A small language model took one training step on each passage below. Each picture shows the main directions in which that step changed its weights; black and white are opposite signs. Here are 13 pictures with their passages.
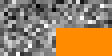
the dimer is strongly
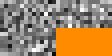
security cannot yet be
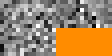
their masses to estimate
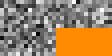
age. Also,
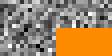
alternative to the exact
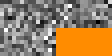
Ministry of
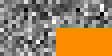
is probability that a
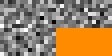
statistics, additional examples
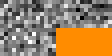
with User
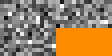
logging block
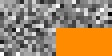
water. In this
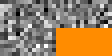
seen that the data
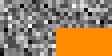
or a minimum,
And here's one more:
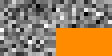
the sample) is
